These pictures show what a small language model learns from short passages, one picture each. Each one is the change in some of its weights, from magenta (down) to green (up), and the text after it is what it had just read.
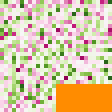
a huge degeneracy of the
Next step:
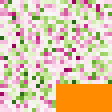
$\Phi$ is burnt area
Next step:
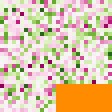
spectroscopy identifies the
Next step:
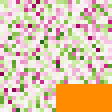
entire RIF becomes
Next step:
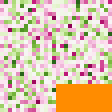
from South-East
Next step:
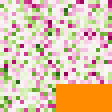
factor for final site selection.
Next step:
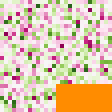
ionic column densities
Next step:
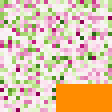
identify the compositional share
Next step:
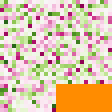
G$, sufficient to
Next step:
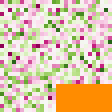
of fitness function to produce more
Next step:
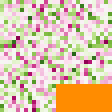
number $KT$ of cases in the
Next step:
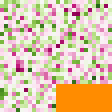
considered for the buying decision
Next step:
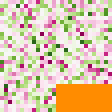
to open environments for research data
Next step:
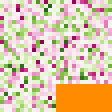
rocks has been greatly
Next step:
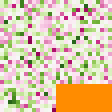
a Bayesian perspective,
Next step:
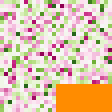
Isotope Division,
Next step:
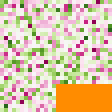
the most informative feature of the
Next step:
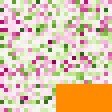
in terms of momenta instead
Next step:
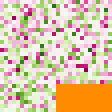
in comparison to the reference
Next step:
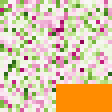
of the hot compaction process for
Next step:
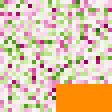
for each sub region, independently do
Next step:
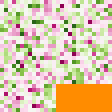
the function of the tortoise
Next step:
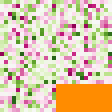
line element reduces to the standard
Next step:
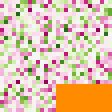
partial waves are taken into
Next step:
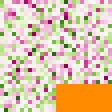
is a possibility of finding
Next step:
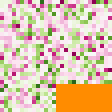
parameter $\alpha_{\rm DZ}$
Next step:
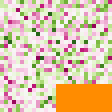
be greater given that we make
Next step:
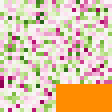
in two scenarios (Tier
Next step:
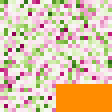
the use of our masking
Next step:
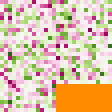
accuracies can be reached
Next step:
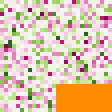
travelling cost, this
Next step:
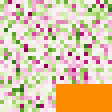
per plant, and the severity
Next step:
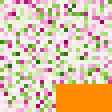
is an appropriate function of the
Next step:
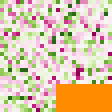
used. The material is deposited
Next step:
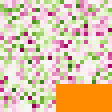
the right side there are 95
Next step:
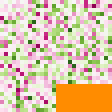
It's a rare coating defect
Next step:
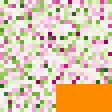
a better realization of the
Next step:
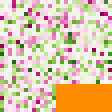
Cosmological Theories" in
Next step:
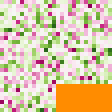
total input exceeds a
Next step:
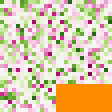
for creating servlet-based
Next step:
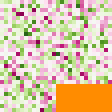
the reduction of poverty
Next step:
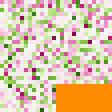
loss of confinement or
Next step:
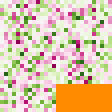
to segment three tissue
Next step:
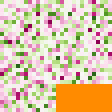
CA approaches that assess both
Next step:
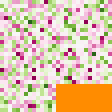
significance found in any observation
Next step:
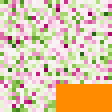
training time via an approach that combines
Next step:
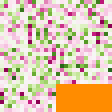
energy when a tubule becomes
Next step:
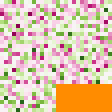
decreases at the distances of over
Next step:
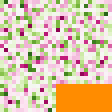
the reaction condition for each one
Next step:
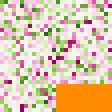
the operational burden associated with
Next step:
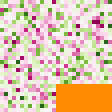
of email and other forms of
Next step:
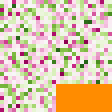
Assume that the weights after
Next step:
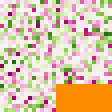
operating condition (or ambient
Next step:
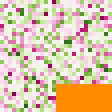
Stackelberg game
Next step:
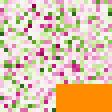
Type-I and (b)
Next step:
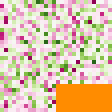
impenetrable such that
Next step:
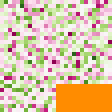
the magnetization vector.
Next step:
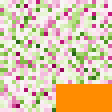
toward hybrid identities,
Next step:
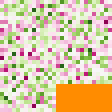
including beyond the LO
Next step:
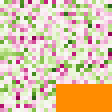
that flourish. My
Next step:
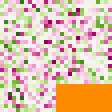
as solution candidates which are then
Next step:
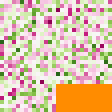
below, this will provide a rich
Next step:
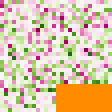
Rescue team can understand the
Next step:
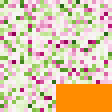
aid the crisis of
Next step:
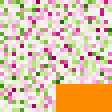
out on the paediatric
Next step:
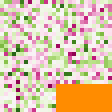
that we get a decent performance where
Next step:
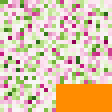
the behavior of two dependent variables
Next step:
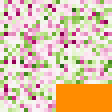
mitigate the same impact
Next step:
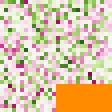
of the ECG (referred
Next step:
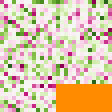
durable design. Introduction
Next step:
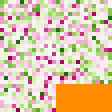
a cognitive element
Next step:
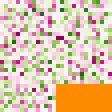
at J--PARC and
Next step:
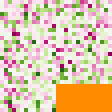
of the SHG peaks most
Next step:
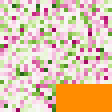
treatment of dermatological
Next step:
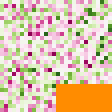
16 characters per line by 1 line
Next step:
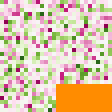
mouse receptors was
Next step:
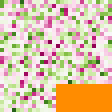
using the correct calculation of
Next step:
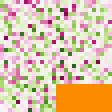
is similar to the findings in the study
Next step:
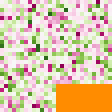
Network: Data extracted from
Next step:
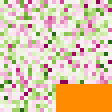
statement with the current data.
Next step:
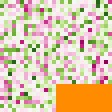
in the antiferromagnetic
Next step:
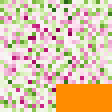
isomerises to the
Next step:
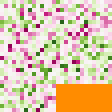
GG admixtures and
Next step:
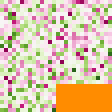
issue a bit, I will
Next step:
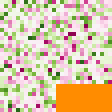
an important role in companies'
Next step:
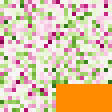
a same extract can change.
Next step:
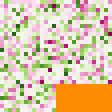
in the form of an aperiodic
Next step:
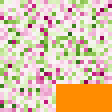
BD, Hecht ES,
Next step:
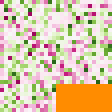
Finance, Faculty of
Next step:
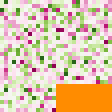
for any moment in time, a
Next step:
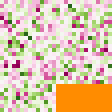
(in particular, those highlighted
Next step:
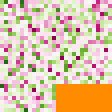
the simulation on the same vertical
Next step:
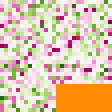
Alice and Bob only prepare
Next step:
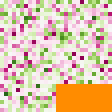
to small loop integrals and to
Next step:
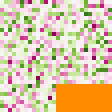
that is, those who have the ability
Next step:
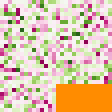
Banking, Finance,
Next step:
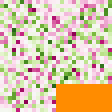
crisis. In most cases, an
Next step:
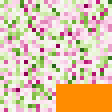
every year and causes a
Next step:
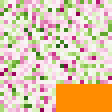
of the characteristics are similar to those
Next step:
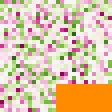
two infectious classes' average new
